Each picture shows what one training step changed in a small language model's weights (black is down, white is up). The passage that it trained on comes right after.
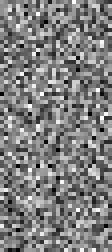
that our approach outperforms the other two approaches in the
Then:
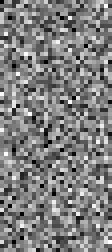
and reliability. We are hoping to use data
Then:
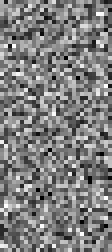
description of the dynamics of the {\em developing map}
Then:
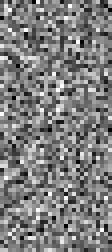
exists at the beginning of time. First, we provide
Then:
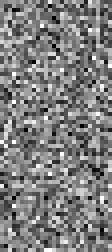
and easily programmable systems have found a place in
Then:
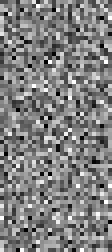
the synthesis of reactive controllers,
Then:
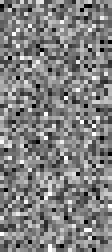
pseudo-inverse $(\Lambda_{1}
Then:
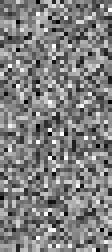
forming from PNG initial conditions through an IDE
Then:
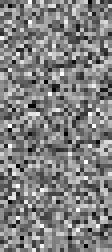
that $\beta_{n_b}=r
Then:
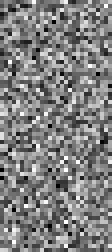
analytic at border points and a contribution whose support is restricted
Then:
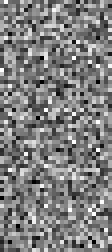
these $K_a$ and $K_c$
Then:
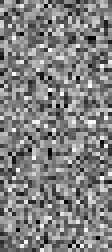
a 46.779m difference recorded along the
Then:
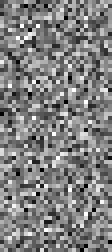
are referenced to the ground, and therefore the
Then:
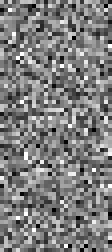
extracted from $\dtest$. As expected, the median
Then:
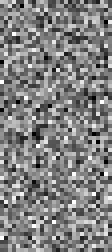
educational value of such systems lies not in
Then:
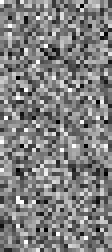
stability and control, mechatronics and applied robust
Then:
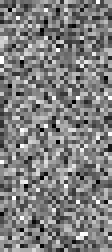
(M) & \bfseries \# Flops
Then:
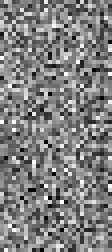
the linearization method in Eq.~(\ref{prec}),
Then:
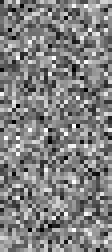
and Bu \cite{CB}, by using the
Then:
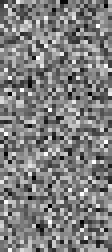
review of the general aspects of the topologically twisted
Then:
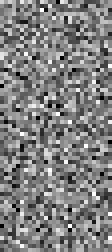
by the norm $\|\hat{\varphi}\|_2$, and
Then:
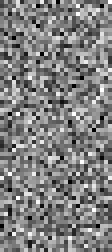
$F_C^*E$ one introduces and studies
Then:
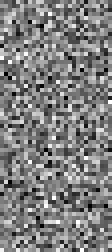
to look for the charged dilaton black hole solutions
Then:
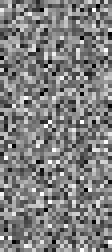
(within the error bars of the measurements of our GK
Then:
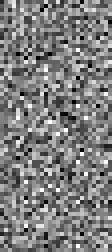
(left above panel), III (right above panel) and
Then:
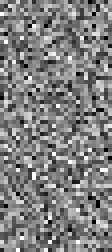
Instituto de Astronom\'{\i}a,
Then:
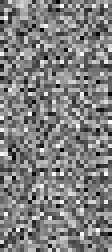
in space. To use the agent-based approach to
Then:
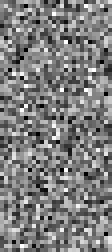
} \label{fig:background}
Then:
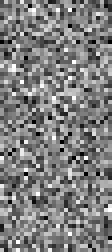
plane, and $\tau_\mathrm{d}$ is the
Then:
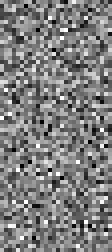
by using auxiliary fields. Here dynamical particles are asssumed
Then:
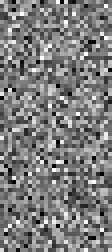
\\ \text{where } I(u,v)
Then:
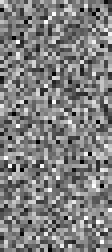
in $n$ variables over the field ${\bf C}$.
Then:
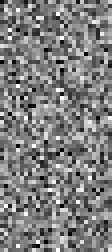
DM can be boosted. For a
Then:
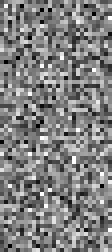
financial marketplaces close at the end of
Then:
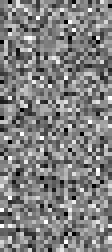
${U}^s$ such that $Card \ E
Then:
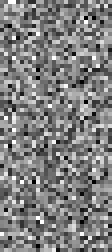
gains are determined by the sum and products of the desired
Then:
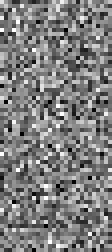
is interesting to compare this protocol with previous entanglement
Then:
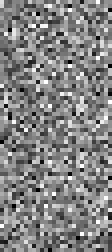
have the assertion $(2)$ by $(3)$ in Theorem
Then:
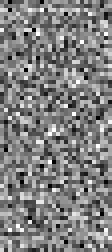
\STATE Initialize $Z$ satisfying
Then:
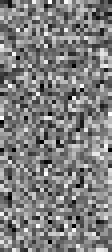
\sim 1$ V. Probably,
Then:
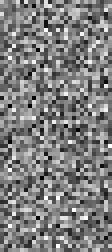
\right] \right \} . \end{equation}
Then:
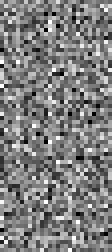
unoccupied(black area of Figure
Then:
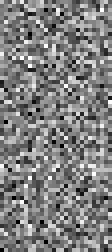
linear systems the power spectra obtained via the LNA match the
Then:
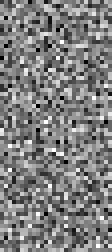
% % \begin{equation} \label{61}
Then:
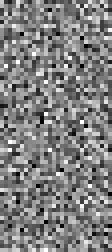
Component for the Governance of the
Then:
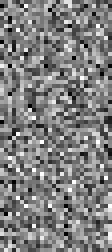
and $0,$\ \ for the parts of $\Gamma
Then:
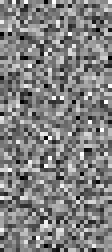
natural polarized mixed Hodge structure with semisimple
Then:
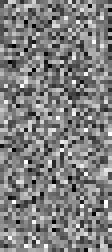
parameters for three transformation operators are made as smaller as possible,
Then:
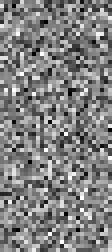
discussed at length in the literature, the above values of
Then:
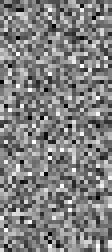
fiber product of $Y_1$ with
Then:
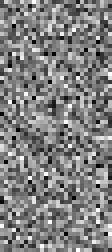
then the image of $\psi$ is a vector bundle with
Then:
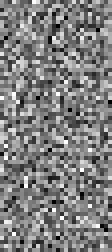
extent of the first resonance zone is small enough that
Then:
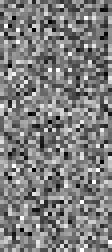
is concomitant with the loss of stability of the
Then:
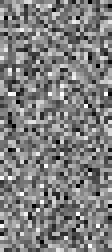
Recall that if $w(\gamma) =
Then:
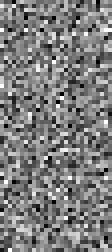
on \eqref{order_FS}. \IF
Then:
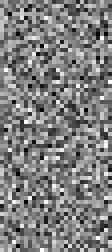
solving a differential equation. We therefore restrict to the maximal cut
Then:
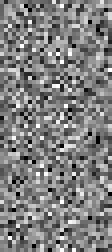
Eq.~\ref{eqState}. The tool also supports
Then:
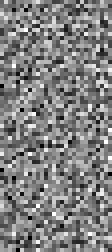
Theorem 1.2, we have the following
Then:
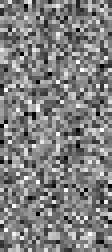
50-body simulation shows a similar trend.
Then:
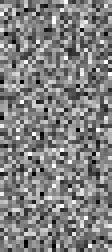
present, the observed probability distribution of the electric signal is a
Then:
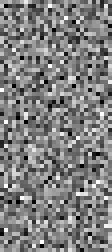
for a multiplicative arithmetic function $F$ of
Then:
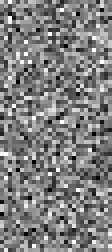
the cell. XYZ co-ordinates
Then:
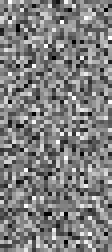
transport current *I(t)*, this leads to a
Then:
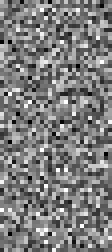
\end{align} for some $C>0$
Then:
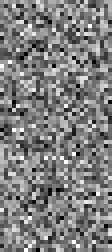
and determine solutions using the Wiener-Hopf method
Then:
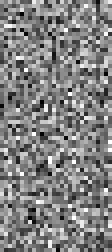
The same transformation is used for $v$
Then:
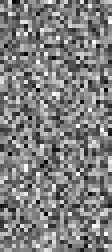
information and resource constrained players with applications to
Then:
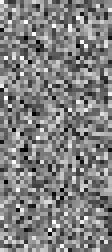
frequency detunings as in some quantum transitions of rare
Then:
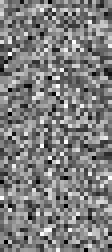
\end{equation} \noindent where $B =
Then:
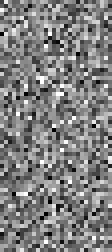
as a result of rotation, these will form at the surface
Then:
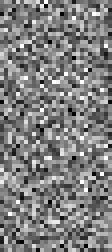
widely applied in both single- and multi-cell models
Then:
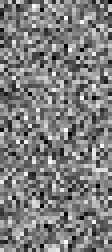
for sSQUID to detect in a conventional
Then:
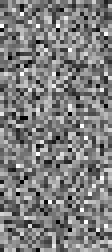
formulas are long and not elucidating, we do
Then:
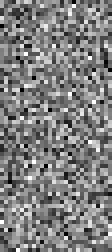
results suggests that features $\beta$ and $\gamma$ at
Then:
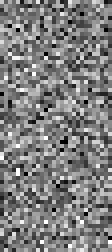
These three metrics have been applied to analyze the top 50
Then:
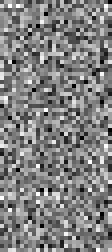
we consider the case where $l_{\phi}$ is
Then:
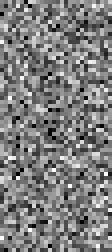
projects with keeping the same project distribution over project
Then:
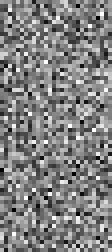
by a series which is convergent in a neighborhood of
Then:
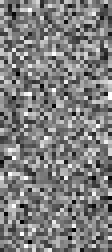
the relation between $\overline{\gamma}$ and $\beta$
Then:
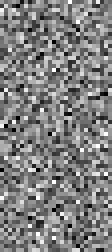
In later editions of the Arithmetic on
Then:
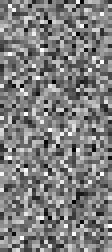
Morocco has the strongest increase
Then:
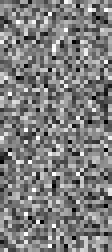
Probabilistic combinatorics is a field in
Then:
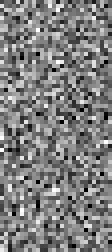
seems disparate from quantum geometry, it can
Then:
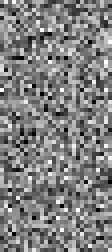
number. The quotient $\R \times \langle
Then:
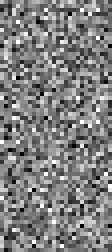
now begin the process of constructing a miniversal deformation for
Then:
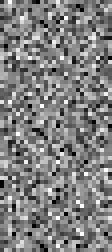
slab (BIRM 2012). From literature,
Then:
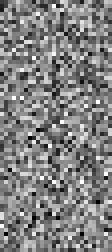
the superconducting transition was experimentally observed in many
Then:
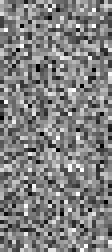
specifications as the first, pushes on the
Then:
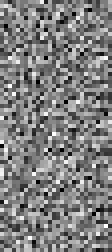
in the proof of the rigidity of elliptic genera one
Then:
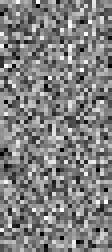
we deal with the qcqs case. We
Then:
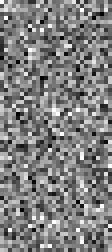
the solution space of Einstein's equations parametrized by
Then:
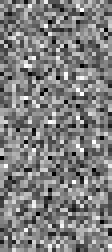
(INSF) and by Nederlandse
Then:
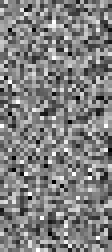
it by a parameter $\sqrt{\rho}>1$.
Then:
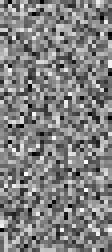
Moreover, for $u_1,u_2
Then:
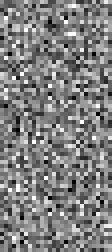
first examples of smooth projective horospherical varieties with
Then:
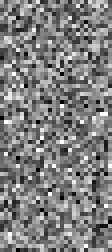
research and innovation program under the Marie
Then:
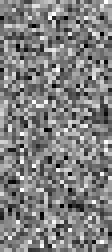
method for time-varying nonconvex problems},
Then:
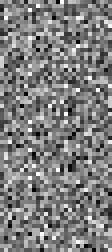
\vspace{-3mm} \section{Introduction}
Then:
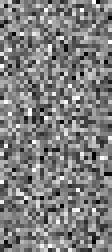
from stability where such critical points may occur. - Study
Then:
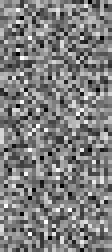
graph embedding method that measures similarity using seven structural features derived
